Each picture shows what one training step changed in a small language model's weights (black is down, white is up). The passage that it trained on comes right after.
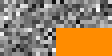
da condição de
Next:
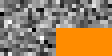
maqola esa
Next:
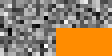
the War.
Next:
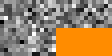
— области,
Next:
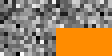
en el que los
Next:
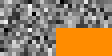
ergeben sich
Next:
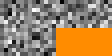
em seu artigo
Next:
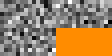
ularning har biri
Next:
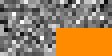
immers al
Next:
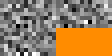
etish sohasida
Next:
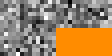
apoyo a los
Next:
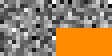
de tempo e recursos
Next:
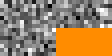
(PhD), dotsent
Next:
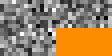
atención al
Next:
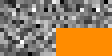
e piadas que
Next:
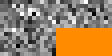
można w
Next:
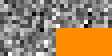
los elaborados por
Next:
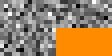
Commerce and
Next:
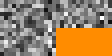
trata mais de
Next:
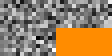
in them the
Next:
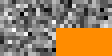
variando entre o
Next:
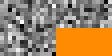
les guides
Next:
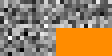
voluntad esta
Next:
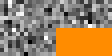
обмена на
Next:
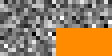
diferentes grupos de
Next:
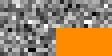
Dept. of
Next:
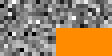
sich dann das
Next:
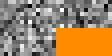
диҳанд ва
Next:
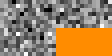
para o desenvolvimento da
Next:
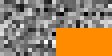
pode se dar a
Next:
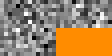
вводили в
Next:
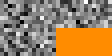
yakuniy iqtisodiy
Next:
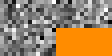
di circa
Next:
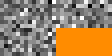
del área de
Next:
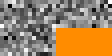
detí pri
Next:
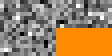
что они
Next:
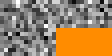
of the Action
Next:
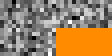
forma, os resultados
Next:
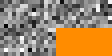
da postura com
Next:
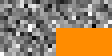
einen Polostab
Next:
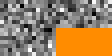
nazaridan mustahkam va
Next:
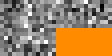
uzaq olduğu
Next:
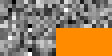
exigível que a
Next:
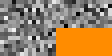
emas, balki
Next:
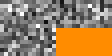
la cartuja
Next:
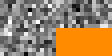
лица есть
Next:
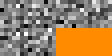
digital -, a
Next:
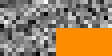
co w sieci
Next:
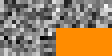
outro contendo os
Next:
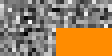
по значению
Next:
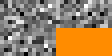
به حالت
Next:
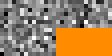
установления вины
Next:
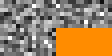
desde el punto de
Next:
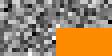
tavsiyalar ishlab
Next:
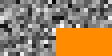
é mais do que
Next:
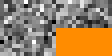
num dado ponto
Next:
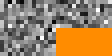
e derme
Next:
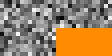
établissements de
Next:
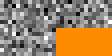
tenido problemas en
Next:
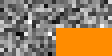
para conocer
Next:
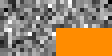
mesure où
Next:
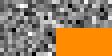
yap veya
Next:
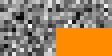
situations as a
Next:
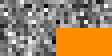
зеленые с
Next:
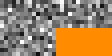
mengadu kepada
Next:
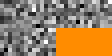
e identidad sexual
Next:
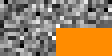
o conhecimento já
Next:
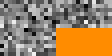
за даною
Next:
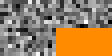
aniq va bir
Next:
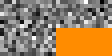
works on
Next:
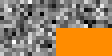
Após a realização
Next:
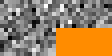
a bukás
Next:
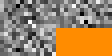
в России.
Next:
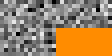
da mãe da
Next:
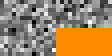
a perceber
